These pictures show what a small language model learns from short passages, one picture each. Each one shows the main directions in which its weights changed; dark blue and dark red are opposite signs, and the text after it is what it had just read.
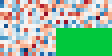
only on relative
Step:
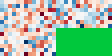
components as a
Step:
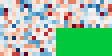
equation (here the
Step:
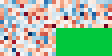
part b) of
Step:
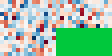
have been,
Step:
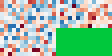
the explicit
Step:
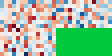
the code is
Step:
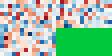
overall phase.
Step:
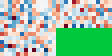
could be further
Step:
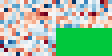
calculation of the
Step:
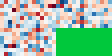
scanned with
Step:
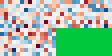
boson at
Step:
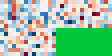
would reduce the
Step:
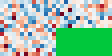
also enable a
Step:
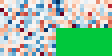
while the average
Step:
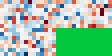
away from
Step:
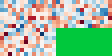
the accretion
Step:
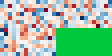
under ^^
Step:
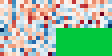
is also obtained when
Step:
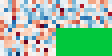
is coupled
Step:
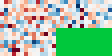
hand, this
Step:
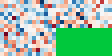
than one index
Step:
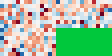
effects on the
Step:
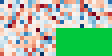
our proposed training
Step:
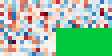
gives the
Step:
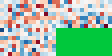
where the solution is
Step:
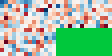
light yields
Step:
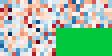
contribute to
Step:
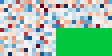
some uncommon
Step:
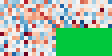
of each spins
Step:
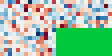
in weak field
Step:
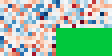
experiments for the
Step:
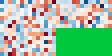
All these
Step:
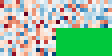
lattice or
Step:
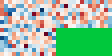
to isolate
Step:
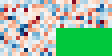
H1, which
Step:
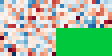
the VEV
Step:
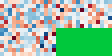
of Task
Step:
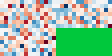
to conquer
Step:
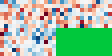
on the inward
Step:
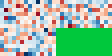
connection with
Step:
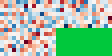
degree is
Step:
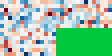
This formulation is
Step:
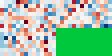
Here we show
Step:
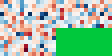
state. In addition
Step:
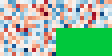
user in the
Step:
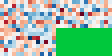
context of strong
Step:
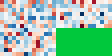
the magnetic flux in
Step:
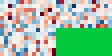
possible to explain
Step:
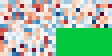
for the scalar
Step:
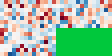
by the phases
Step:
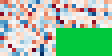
support of
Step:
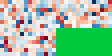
models trained on
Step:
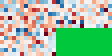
The temporal
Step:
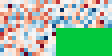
to obtain a
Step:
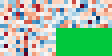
for each factor,
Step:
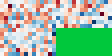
to the formation
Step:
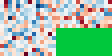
The analogy
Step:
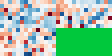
This indicates that
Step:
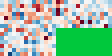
for the different
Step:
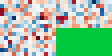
excited state
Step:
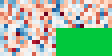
on the correlation
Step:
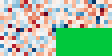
shown that differential
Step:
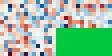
that in this
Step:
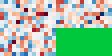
combining measured
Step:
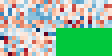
of order two
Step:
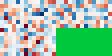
points, then
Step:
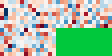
differences. These
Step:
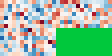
at NLL
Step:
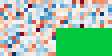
and magnetic fields
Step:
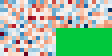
the fitting
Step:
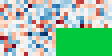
and periodic
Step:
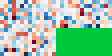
were present in any
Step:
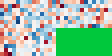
operator in the
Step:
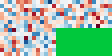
position is at
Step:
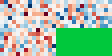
events from the
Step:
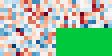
shown for a section
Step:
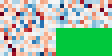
space and we can
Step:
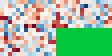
CPV in
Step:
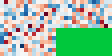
driven by
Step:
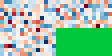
and for lost
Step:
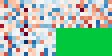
as well,
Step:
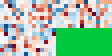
inside its
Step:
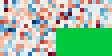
running at
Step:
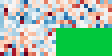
This paper presents
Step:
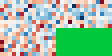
and CMS
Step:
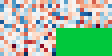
be as large as
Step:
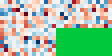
nature of
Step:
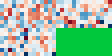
of error due
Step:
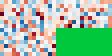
space, the sample
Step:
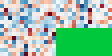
This contains
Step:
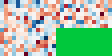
identify a
